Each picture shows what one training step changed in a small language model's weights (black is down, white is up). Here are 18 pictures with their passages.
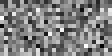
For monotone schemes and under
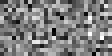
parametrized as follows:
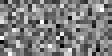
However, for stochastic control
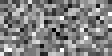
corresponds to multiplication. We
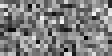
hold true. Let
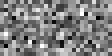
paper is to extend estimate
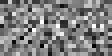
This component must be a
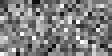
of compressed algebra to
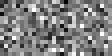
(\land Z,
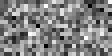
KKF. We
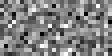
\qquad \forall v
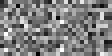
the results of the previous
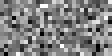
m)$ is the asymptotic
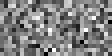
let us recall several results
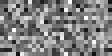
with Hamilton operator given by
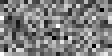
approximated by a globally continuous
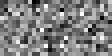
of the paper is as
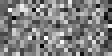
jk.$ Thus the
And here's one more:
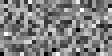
have an expression for the
